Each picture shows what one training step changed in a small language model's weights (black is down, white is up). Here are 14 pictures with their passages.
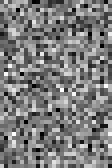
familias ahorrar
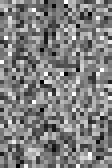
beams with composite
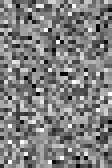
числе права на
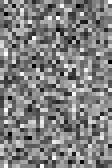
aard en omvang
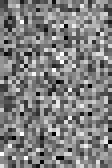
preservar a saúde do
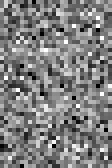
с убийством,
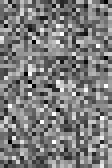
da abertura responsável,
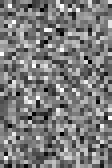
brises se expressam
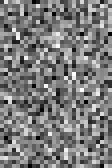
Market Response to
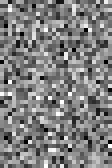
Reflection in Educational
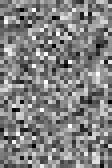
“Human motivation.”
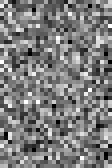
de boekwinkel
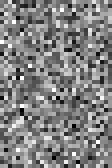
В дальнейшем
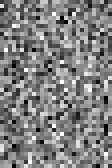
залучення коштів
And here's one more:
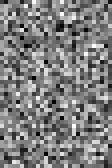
реальний внесок
